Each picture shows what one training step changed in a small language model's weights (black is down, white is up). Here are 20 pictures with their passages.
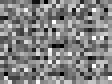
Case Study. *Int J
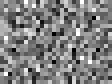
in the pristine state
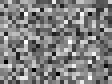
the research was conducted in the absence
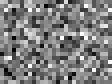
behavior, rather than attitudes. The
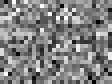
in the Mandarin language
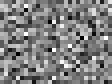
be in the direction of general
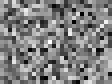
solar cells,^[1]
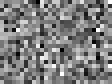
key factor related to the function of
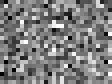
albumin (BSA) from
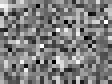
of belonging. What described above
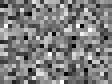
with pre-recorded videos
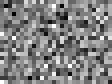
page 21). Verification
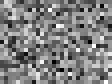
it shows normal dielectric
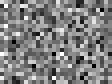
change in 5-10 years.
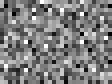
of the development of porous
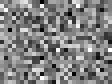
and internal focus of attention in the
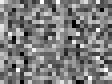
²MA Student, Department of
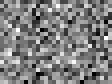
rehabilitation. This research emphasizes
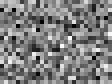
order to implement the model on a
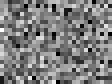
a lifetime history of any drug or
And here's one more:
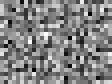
X NO Slow Slow
